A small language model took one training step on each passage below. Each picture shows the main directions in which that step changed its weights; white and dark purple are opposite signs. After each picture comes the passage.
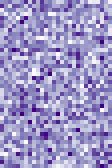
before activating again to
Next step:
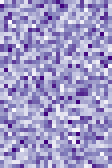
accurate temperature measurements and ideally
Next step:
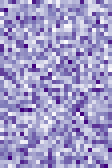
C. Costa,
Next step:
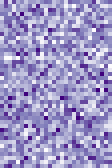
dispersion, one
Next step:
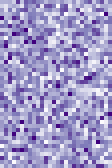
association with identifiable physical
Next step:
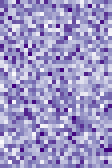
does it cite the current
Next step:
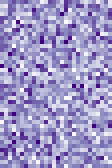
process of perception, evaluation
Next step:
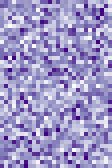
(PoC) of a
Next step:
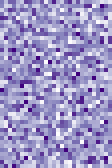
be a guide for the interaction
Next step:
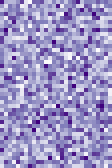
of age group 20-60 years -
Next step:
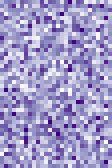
the position of a visually
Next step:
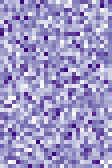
passive components having
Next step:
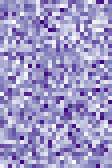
Urol. Nephrol.*
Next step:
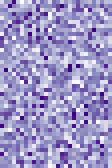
estimate, although in its
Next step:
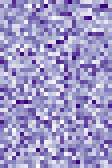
the knowledge of right things.
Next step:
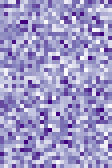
each result final more accurate
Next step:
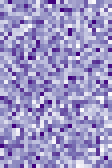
² ¹ Business
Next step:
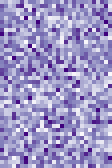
settling times of
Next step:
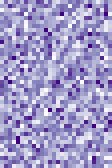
they also tend to resent the
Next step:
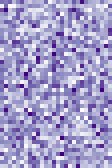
environmental pollution and the
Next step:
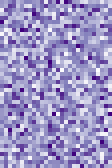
intervention to prevent
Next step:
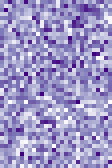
provides valuable insights into
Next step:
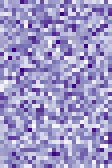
only by a very high level of
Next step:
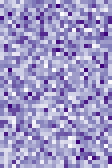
their masses and their
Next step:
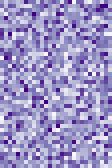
their probability distributions.
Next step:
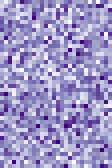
range of challenges and risks
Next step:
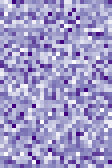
the desire to avoid
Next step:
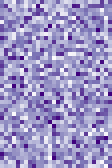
and there is no proactive
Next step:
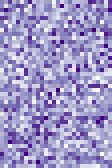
error. Truncating
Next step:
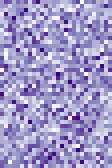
it uses the weight
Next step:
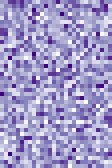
and income taxes. This
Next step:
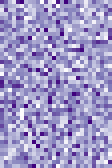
of name can alter or
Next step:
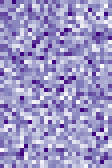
years. In causes of
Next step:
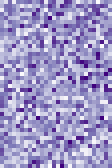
variation. The samples at the
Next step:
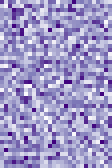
and Biology* 2016,
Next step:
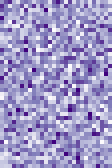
derive equivalent
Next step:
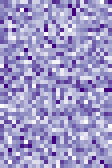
for extensions. The
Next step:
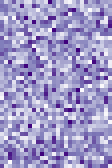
minutes cure at
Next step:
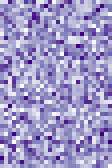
students. Findings reveal
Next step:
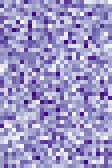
award of the degree of
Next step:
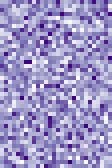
among these patients effecting quality of life
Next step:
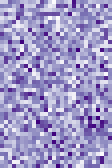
"Bereavement and
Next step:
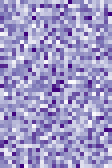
and are not necessarily in the
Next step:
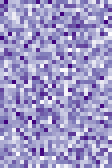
other hand, “That
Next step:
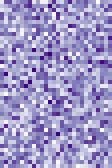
a Play and Do
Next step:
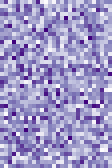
is combusted. This can be
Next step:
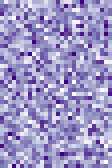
animal. Body Weight
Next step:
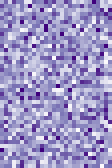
technologies (ICT) and digital
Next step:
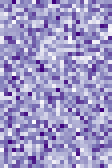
framework evaluating various functional
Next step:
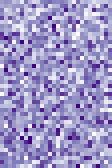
und sich in weitere
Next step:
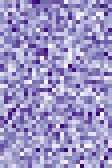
is the uncontrolled growth
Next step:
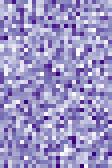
talk about minimum
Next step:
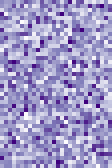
the levels of a few
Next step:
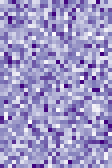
Nepal, nearly
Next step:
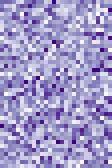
J. Buysse,
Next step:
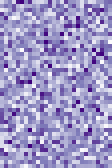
M. Schyns,
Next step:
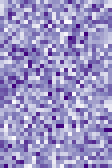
distribution of the control value is not
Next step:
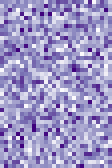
outward cornices were formed
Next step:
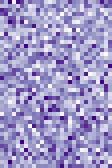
epidemiology, a
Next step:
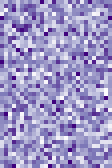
of Splitting method in
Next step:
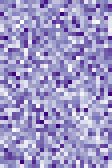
year validated primarily the
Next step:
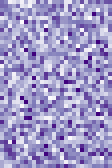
and IPSAS implementation
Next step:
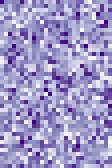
and decoding electronically using
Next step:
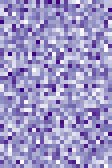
present study. Figure 1.
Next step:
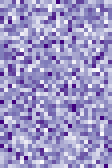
ifcBeam beam
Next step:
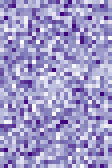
the future; (1) how important
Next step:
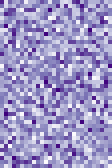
patients (all $P >
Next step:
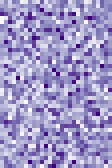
mole remains an important cause
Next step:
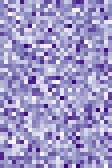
succeeded in many
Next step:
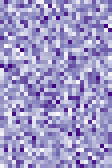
1) Nuclear reactions
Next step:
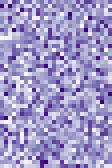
– 1 March 2
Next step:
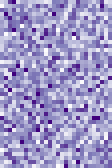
Earth's surface topography
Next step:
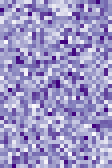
like age, sex,
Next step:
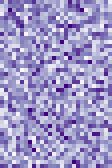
the wider system that includes
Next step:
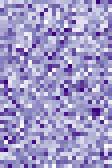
case and control groups. No significant
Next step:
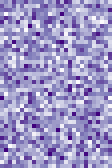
one end fixed and the other
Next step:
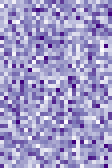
helical mode that will be
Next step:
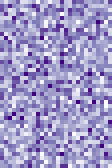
this study emphasized the
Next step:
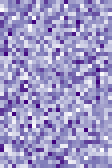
able to. Special
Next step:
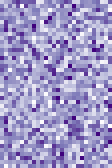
of environmental degradation
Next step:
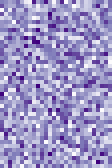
interconnected with the 33
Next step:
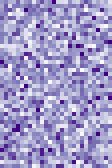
Steel Structures,
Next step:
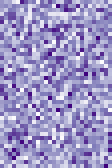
of the eluate was
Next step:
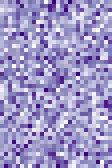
of the skeleton for
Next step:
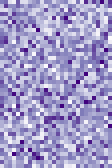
statistically significant differences between two or
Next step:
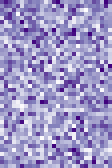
known competing financial
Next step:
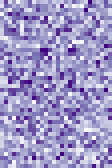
mortality episode.
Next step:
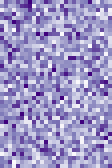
3 Preliminary Results
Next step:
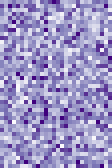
region Mid Palatine
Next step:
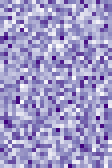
"So, if you are in
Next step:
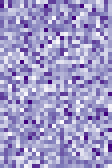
[14]. At the same
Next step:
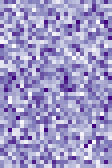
These findings indicate that combined
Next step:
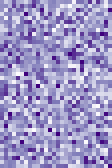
module" OR
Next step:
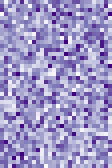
been obtained from the t - T
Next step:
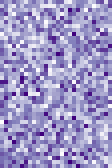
expression of the traditional fine
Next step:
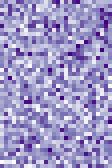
Medical College,
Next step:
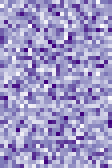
of another anonymous
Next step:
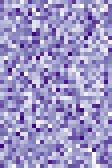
that contain magnesium was
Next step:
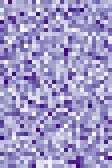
indicators will verify.
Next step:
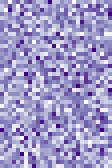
change materials. *Applied
